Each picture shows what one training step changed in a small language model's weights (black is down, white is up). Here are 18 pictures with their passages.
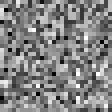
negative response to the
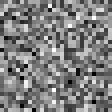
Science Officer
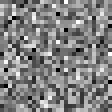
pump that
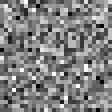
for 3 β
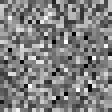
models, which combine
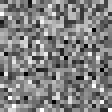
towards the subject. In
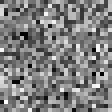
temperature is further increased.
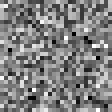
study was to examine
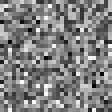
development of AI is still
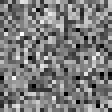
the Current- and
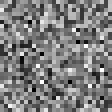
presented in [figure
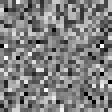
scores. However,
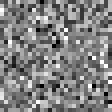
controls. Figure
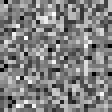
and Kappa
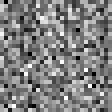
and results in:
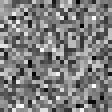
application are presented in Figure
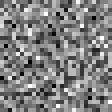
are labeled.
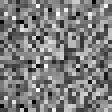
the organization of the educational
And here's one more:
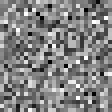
chosen to
